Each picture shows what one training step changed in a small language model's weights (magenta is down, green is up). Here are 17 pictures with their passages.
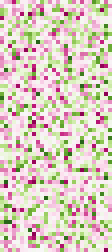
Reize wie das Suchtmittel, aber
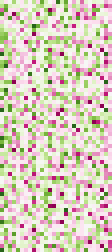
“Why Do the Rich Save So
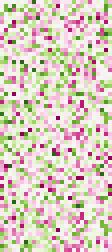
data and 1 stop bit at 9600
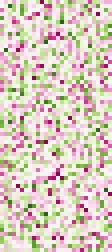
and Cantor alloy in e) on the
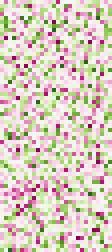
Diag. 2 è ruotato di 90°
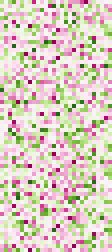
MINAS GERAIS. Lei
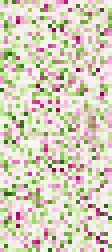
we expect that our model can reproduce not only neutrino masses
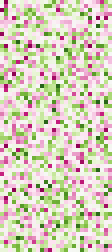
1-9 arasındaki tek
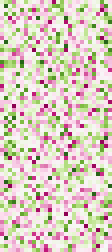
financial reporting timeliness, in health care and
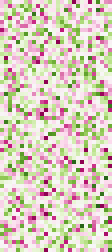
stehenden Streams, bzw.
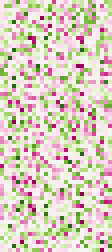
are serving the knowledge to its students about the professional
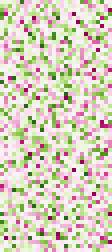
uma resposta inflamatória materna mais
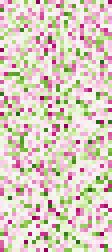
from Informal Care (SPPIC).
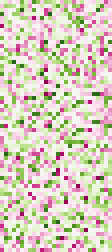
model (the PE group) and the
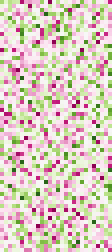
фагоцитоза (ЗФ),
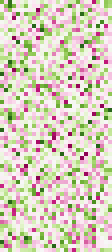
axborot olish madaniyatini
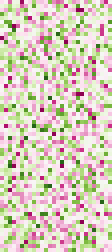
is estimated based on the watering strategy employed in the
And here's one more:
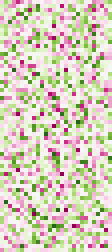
Exclusion of $H1$, an alternative hypothesis
